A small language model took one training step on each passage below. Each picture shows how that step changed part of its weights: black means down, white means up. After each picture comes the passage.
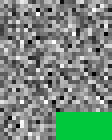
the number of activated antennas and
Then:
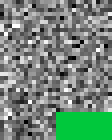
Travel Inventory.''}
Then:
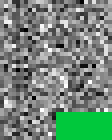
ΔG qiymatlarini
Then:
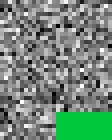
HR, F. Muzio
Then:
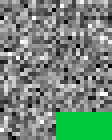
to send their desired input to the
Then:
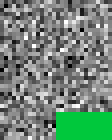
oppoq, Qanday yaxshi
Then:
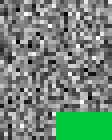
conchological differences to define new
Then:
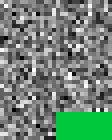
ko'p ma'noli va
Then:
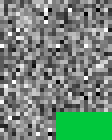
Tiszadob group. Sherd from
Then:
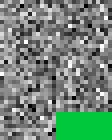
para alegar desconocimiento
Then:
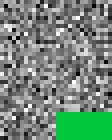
соціального житла,
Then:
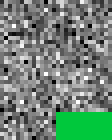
sex with overweight/obese
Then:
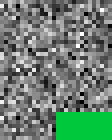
KOUAMÉ N'da
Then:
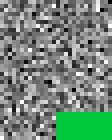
critères diffusifs et
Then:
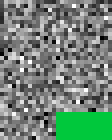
we plot the imaginary and real
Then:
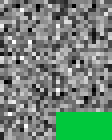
obbligatoria; la previsione
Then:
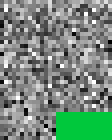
from all the departments of an organization
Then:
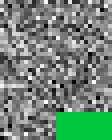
6 M xlorid kislota
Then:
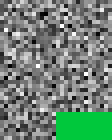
the Averaged SOAP
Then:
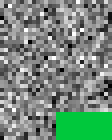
well as Fermi spectrum with its
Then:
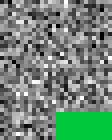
requires special treatment so we will consider
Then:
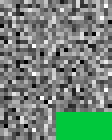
already been collected by the
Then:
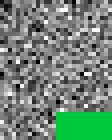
this disease continuously
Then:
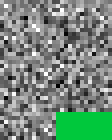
that it allows us to separate the
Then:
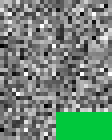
ushbu birlik talqin
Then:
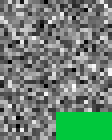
acto invalorado debe regularse
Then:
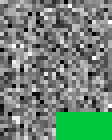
é relativamente novo e em
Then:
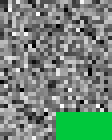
(lampochka); 3)
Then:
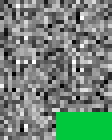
Tr\,\Delta J + i\delta
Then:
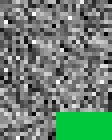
consisting of 614 Sudanese
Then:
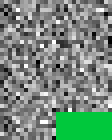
Gd, Dy and Y, and Phe
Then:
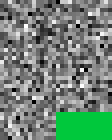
Los Desafíos de los
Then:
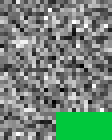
serán manifiestamente
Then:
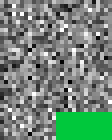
rejalarni izchil amalga
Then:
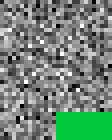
provides an excellent agreement.
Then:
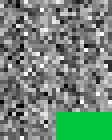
частою причиною
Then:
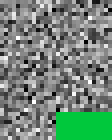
by any religious body; or
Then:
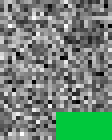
the motor. As bearing
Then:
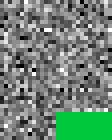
generations were proposed. Up to
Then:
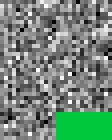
named as "resonance".
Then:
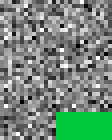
each type Fig. 9. Summary
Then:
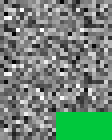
the data presented here, the magnetic
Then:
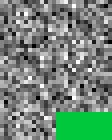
ядро та основа. У
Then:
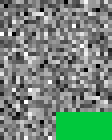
yang dimaksud adalah
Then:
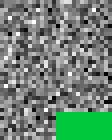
the symptoms of OSAS.
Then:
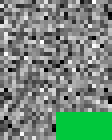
Jenkins Baughman your
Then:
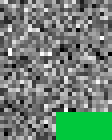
tashqari foydalanish).
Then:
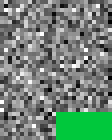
configuration is compute-bound or
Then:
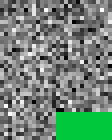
jusqu'alors, devient
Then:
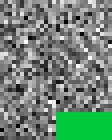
architecture for how these
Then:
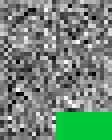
the coherent dynamics by additional interaction
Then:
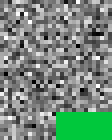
our extensive work on the behavior of these
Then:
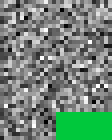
official policy or position of
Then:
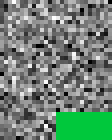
of blind spots scales exponentially
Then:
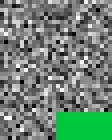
suspension system are given in
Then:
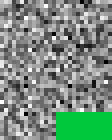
± 3 секунд после
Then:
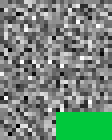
in the face of such challenges in
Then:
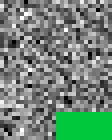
link is capable the PageRank
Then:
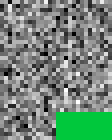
Information is not merely a technical or
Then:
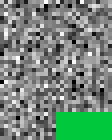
to look for a light top
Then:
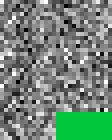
sahifalaridagi materiallarning
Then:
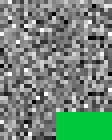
os alunos, onde cada
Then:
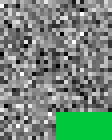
de los pueblos, que,
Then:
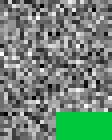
di antara mereka ada yang
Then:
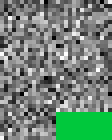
clayey sand 0.75 BH 3
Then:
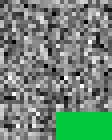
profits. Determination of cost of
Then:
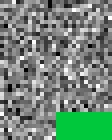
former is measured using a photo
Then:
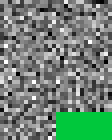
of pair-breaking processes in
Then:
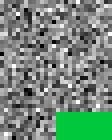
as recognized by the District
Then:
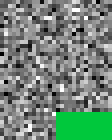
cement manufacture to energy combustion
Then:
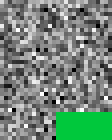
at a high safety level. It is
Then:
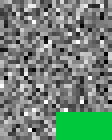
two of the sixteen targets
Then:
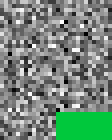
and integrating new concepts and
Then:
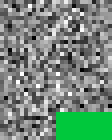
performed dynamic analysis on gears with the
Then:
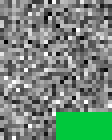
of the normalized central density,
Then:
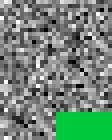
systems for biological resources - *
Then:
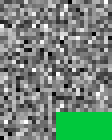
and approximate age. Properties of
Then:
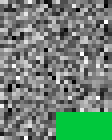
multiband photometric monitoring
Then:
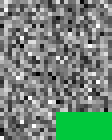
variable and adaptive time stepping
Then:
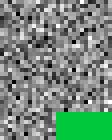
order to increase the number of acceptances and
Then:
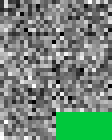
долей переделок,
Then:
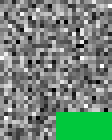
11. Reducing the number of
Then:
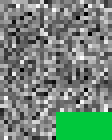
\be \lim_{\rho \rightarrow
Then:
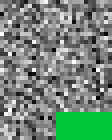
ammo barchasida ham emas.
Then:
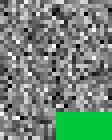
exceed storage volume if the time
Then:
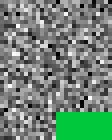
estimates of the luminosity
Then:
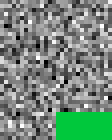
controller and use coherent optical
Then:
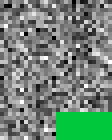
utilizes a fronthaul
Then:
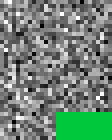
refusé. Tableau 16 :
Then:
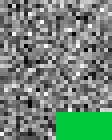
a failure to achieve
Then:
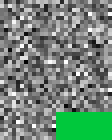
approach is considered the most appropriate
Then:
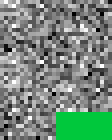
and c) for tetragonal structure
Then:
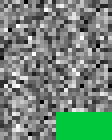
história na pesquisa
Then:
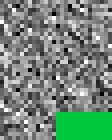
process for stainless steel plates and
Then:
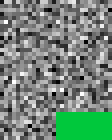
model results exist for this nucleus,
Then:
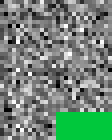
we do not make this assumption until
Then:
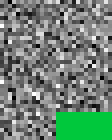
coefficient, σ^* the
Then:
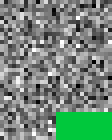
experiences of loneliness and
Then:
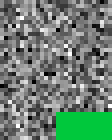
eigen functie bestede
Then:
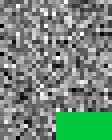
In our molecular engineering plan, the
